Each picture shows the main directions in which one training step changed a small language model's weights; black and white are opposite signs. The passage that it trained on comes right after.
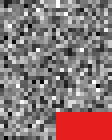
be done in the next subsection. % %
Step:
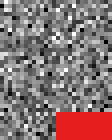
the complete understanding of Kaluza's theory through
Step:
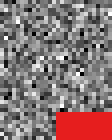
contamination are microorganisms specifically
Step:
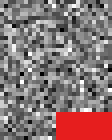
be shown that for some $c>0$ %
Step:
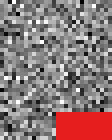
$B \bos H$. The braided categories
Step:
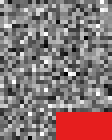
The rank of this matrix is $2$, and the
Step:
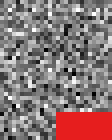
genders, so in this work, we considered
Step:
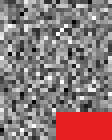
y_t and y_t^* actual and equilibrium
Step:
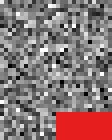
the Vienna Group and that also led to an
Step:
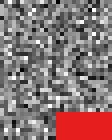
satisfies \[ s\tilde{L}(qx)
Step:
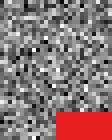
“Search” API of the Search
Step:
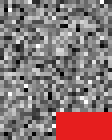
strongly continuity of $C_{\alpha}(t),
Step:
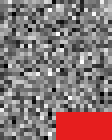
\times 2$ matrices (cf.~also
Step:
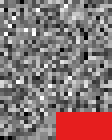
of algebraic connections over the base field) commutes with
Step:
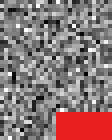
and thus it is possible to associate the contribution of
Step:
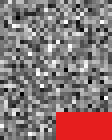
number of empty spaces in each arc between two
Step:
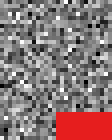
to the high precision associated with automatic machine learning in
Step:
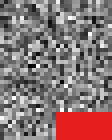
\frac{A}{\omega} \varepsilon(a
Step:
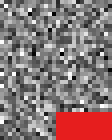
caudal setae IV and V are modified
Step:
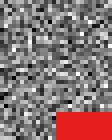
Power Sources* 196 (22)
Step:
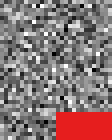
Time spent in open arm in zinc
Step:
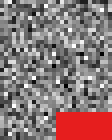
training material (available on Zenodo in
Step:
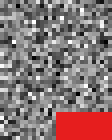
simple symmetric (one-dimensional) random walks
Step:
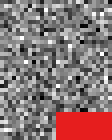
set for divisorial sets \cite{Is}.
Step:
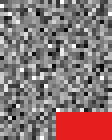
course, the main purpose of defining these graphs is to
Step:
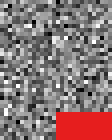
we give the proof of the blowup property of
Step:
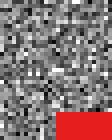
N-singular value of $\mathcal{A}$.
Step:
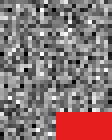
are always stable, and never topple. If
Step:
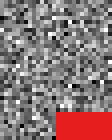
by a (lattice) substitution is that it
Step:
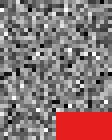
finite semisimple algebra. Thus, the left
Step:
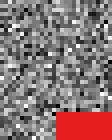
compatibility relations between the functions $A_n$
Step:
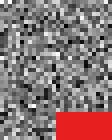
3 38 min Monument to the cat
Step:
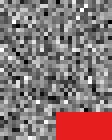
and in second object dominates the first in another dimension
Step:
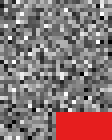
TensorFlow Lite supports. The first step
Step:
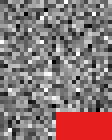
mount of the crystals and culture of
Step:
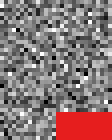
the other case is trivial. \subsection{Existence
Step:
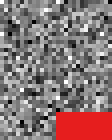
color of the object. However, the studs on
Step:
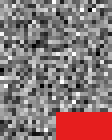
example, the amount of time the settlements is
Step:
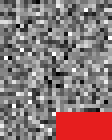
for clean-technology research, development, and
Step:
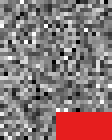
Intrapersonal Related Stressors,
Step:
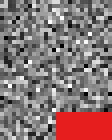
DNN using other form of loss functions and training strategies
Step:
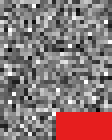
*Justicia carnea* leaf
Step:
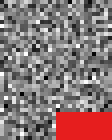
control measures. It clearly shows that implementing control measures
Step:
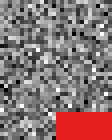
\hspace{0.2cm} \ell
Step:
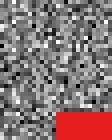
production systems. For such objects in control theory
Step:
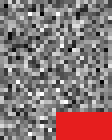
in reading comprehension. The researcher's observations of
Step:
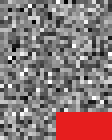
in virtual communication, dialogue and engagement through different
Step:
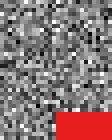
the level sets of $\rho$ and therefore has compact
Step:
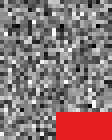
usefully be shared, and which you could document using
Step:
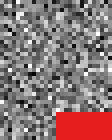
W. JI, "Development of an
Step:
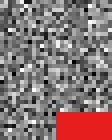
series of modules which are described in detail. A special
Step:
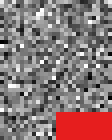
open the window! We have to get you out of
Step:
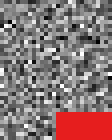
and $\beta$ and a cube root of
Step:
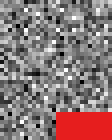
for any $\varepsilon$ small enough $\{\mu \in
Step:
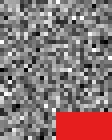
solution. Not only because of the need to
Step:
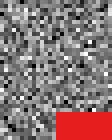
five images of the time evolution of elliptic cylinder.
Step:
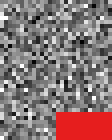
the algorithm CSBS slightly exceeds KNN
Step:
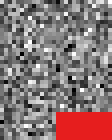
to the process (bottom-up approach versus
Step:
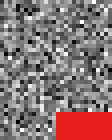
$w = 1/y$ are as follows:
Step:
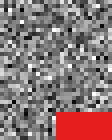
Mróz et al., 2019), blue
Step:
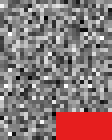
of GDM have been carried out, but there
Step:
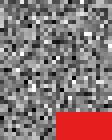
and western slopes. Especially on
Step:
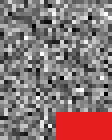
the test section was very similar for all three HA
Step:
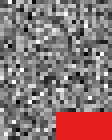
and thermo-camera at high
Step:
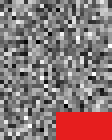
bases which their energies are equal to negative
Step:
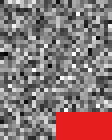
and at the same time reveals the potential
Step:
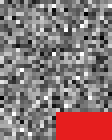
the sense that the controller does not need an explicit
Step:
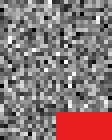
of Ministry of Education, School of Mathematics and
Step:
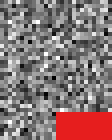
assigned to each SN, the system is not able
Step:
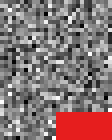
was recognizable by the local community, so as
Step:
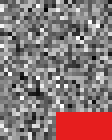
In the model \eqref{RDE1}, the
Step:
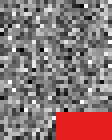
strategy for a mobile sensor used for detecting low concentration
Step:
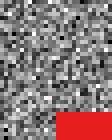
RRc) by Zhang et al.
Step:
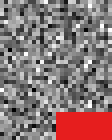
acid and human disease prevention: Biological activities and
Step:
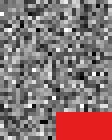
each edge of $M_1$ contains at most
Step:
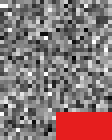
its equitable presentation} In this section, we recall
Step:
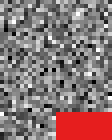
Lifestyle and Culture, Environmental Education
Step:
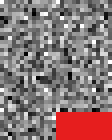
cases that are sustainable. This will be an issue for
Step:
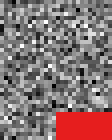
decreased motivation, job dissatisfaction, and
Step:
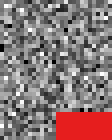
is also a face of $\Sigma$.) Then
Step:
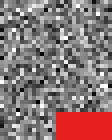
load distribution, and the fairness of serving as
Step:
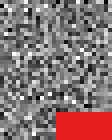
ones will be considered in this paper to study left invariant
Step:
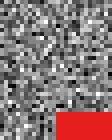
separately the summands of the right-hand
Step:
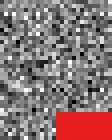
into opportunity in the new normal. 3.43
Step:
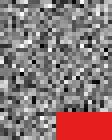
illustrated in the figure. It also appears that these
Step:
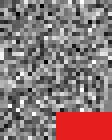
out changes in student attitudes from those who are not
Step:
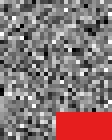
150% of conventional concretes.
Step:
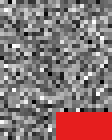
and every path in $\bfH'_v$ beginning
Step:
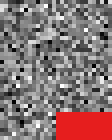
Read SNM (mV) Write
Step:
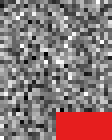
\section{Examples} \subsection{Heat
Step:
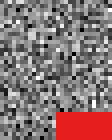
a bit long, and divided into a number of
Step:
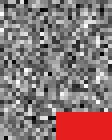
which combined the estimated mass of both Quarks of
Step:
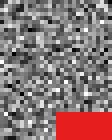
This may change the eigenvalues of a particular word,
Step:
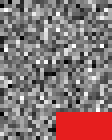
of $\mathbb{Q}$, we may now apply the
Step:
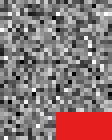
for maternal and child diagnosis was analyzed.
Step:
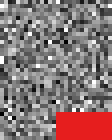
for knowledge exchange and knowledge building. Knowledge building
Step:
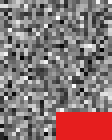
\tag{B} \end{equation}
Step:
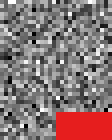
the derived models are smaller right away. In many cases
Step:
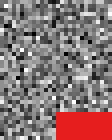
and\footnote{If $M$ is positive
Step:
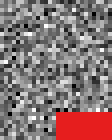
invariant under the diagonal action of automorphisms $\Aut C
